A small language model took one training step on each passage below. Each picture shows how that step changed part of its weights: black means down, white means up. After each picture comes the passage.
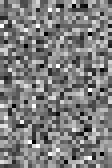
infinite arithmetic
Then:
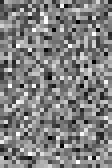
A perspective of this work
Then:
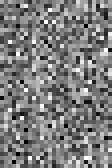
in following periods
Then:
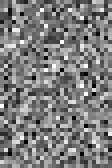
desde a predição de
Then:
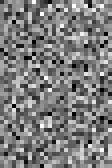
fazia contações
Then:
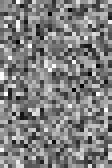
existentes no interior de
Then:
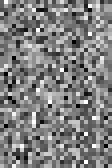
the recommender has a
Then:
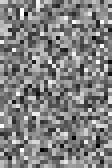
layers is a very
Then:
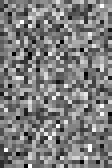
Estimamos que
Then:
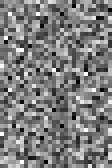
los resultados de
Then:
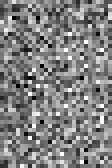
Let $S$ be a
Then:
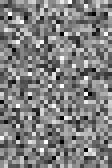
of the CMPC in
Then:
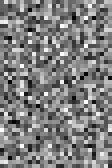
steroid resistant
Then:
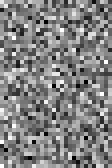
provided while this work
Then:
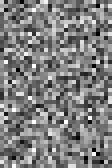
op lekkage aan
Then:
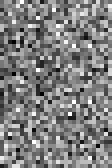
which include acid
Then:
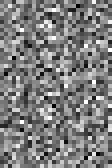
niet minder
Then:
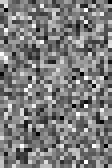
the reduced cost
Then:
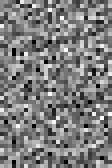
can enhance user
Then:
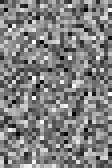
\in G\zeta_2
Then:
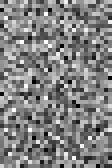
tanlashni aniqlash
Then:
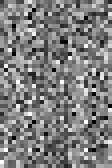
prevent violations
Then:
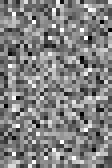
(HTP), se
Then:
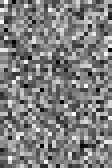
been applied in focal
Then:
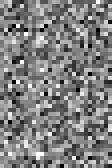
period. Then, the
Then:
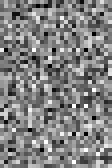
$\pi$, this thread
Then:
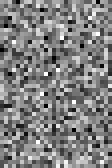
by sex and age were
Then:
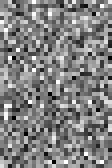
decreases with $i$
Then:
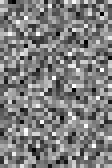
го завршил
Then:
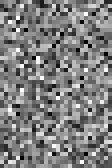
is estimated by
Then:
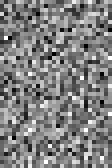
BIM como uma
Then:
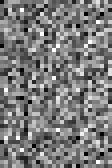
8. A interface,
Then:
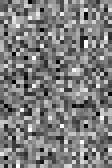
atender as suas
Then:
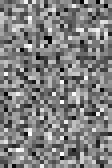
muhim ahamiyat
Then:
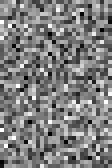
for only around three
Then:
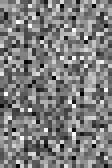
normal sería la que
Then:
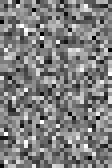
indirect effect).
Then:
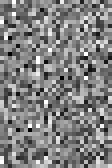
assume that our curve is
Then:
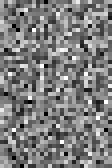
\end{equation} as this
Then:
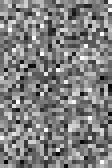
ecosystem values to
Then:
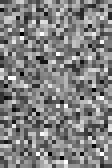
Betti numbers
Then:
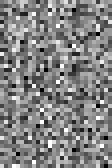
marés por dia por
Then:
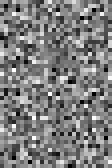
this so that we can then
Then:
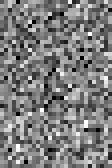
semistable if and only
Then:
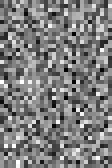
forming an imaginary
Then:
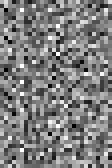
then filtered using
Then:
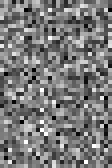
only need to consider the case when
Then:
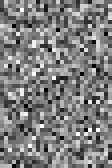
to the left of the
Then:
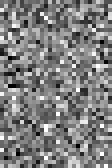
participants. And
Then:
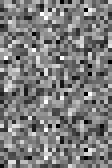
OF ARTS,
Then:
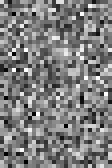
a sheaf there is a
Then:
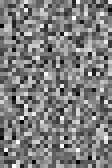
series of sequences
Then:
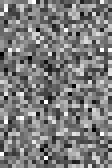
many vertices and
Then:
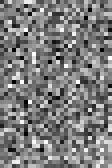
fonctions $L$,
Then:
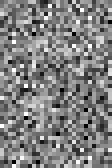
social relationships.
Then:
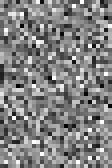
the process of writing,
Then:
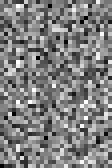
excelente). Son
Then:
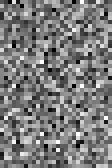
coiflet. The order of
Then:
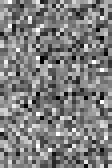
gamma functions can be
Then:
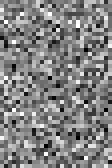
we view the foundational
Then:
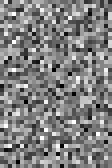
Review on Big
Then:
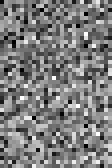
3. Conclusion The
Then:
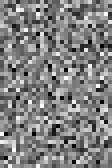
and suppose $\Gamma\subset
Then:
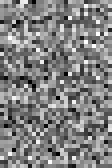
said to be:
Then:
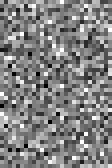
connected to the choice
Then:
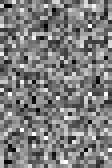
for }\alpha \in
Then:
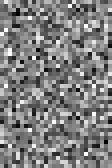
practices 44
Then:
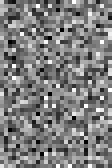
тошнотой и
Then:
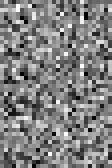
del sueño.
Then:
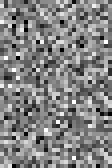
with the countries in
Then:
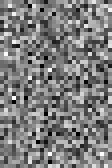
formalizeable properties of
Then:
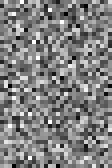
country. In the
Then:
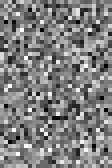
solid line. It shows
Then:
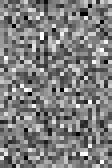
the roughness of the
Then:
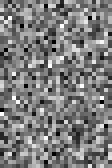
become thin. If the
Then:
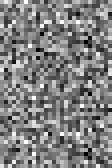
choose their tourism
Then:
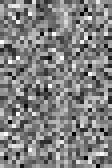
la ciencia, con
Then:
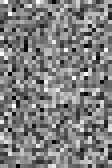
are reported in Table
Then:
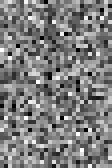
symmetric matrix of order
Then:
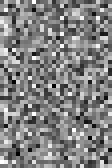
plays an important
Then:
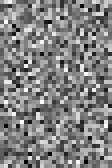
is a finite permutation
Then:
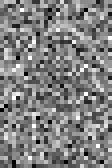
and $m\times k$,
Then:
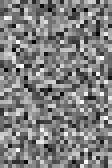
is a Markov Chain
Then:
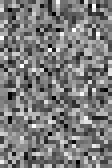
in its free ionic
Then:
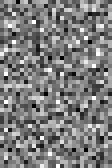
(Roy *All the
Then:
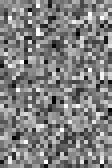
is supplied to the
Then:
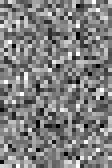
growth stagnation
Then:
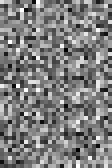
is also an increasing function
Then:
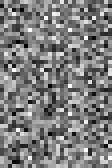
WPT Wireless
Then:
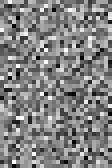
i \leqslant
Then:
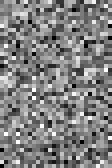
S: t\leq h,
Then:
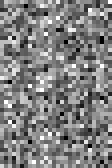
Mae Yu, and
